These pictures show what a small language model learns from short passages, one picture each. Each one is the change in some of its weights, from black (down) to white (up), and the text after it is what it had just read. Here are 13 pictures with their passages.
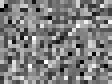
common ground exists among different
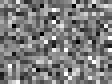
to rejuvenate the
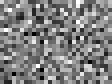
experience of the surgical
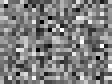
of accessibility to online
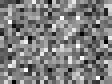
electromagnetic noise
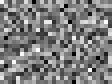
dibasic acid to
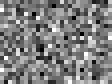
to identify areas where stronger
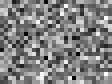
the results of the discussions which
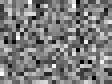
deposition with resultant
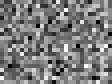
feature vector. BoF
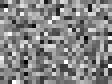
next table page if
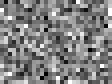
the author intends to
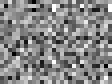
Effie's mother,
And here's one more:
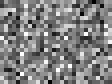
(5G) networks,
